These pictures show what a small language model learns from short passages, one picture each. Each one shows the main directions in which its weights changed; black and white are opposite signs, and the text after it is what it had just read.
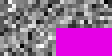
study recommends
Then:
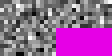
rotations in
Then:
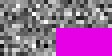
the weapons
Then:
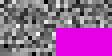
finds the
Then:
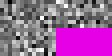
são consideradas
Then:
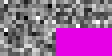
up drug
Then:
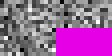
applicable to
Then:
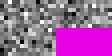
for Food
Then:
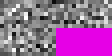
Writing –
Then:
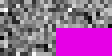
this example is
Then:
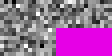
We now argue
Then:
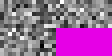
where the shape
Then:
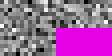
for investment
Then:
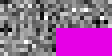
course we
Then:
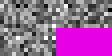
that the coefficients
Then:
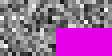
de definição
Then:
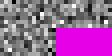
communications, the
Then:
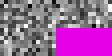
subspace $U
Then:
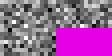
а затем
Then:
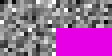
causas, as
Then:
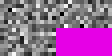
as may be
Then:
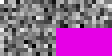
Then, we
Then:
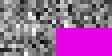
will not be considered
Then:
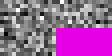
average of various
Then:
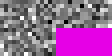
observation, and
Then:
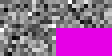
the identity matrix with
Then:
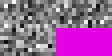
affairs is
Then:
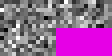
*Standard evaluation
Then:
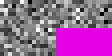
um signo que
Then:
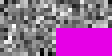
pattern of
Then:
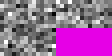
and hard of
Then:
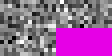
that $x
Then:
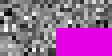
finalement $$
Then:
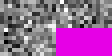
that $r,
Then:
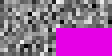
pilares de
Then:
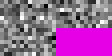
frequency spectrum
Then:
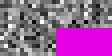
from organic
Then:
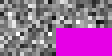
not Work?
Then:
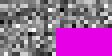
es de un
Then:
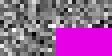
problem into a
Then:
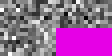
each. Other
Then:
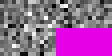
$X$ be
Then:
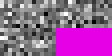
regression model is
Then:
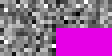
the field of
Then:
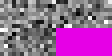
un producto,
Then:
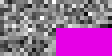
the last one)
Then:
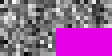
error analysis
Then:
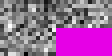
two identities were
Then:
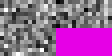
these methods in the
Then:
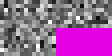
complexity of our
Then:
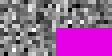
current model does not
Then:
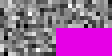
(for specific
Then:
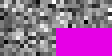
are categorized
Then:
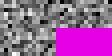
} The assumption
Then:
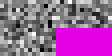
a key element of
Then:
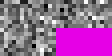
minimum strain
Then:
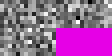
followed by a
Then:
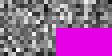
level the three
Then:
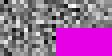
that as a
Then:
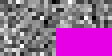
can contribute
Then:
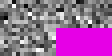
describe the
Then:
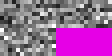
and $\deg
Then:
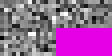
is stable under
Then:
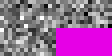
the essential spectrum
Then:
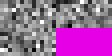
our particular setting
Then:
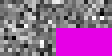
Here, we
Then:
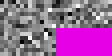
and in the
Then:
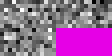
Potential of
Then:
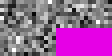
more studies are
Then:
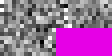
$R$ is
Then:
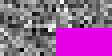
that $g h
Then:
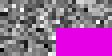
sur une surface
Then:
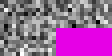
bis in
